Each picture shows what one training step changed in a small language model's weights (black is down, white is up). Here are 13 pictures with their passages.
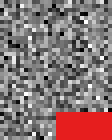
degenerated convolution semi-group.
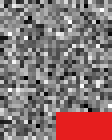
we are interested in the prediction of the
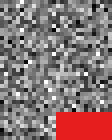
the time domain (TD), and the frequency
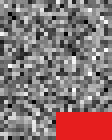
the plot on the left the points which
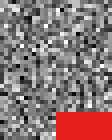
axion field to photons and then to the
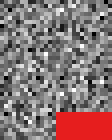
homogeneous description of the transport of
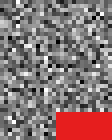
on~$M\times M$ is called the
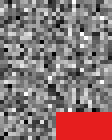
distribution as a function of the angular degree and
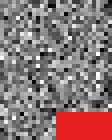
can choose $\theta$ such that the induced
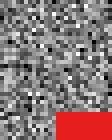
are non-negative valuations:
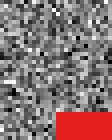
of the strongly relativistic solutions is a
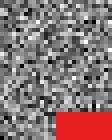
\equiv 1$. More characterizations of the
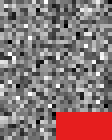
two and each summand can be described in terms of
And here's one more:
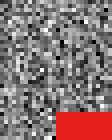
Applications, Hunan Normal
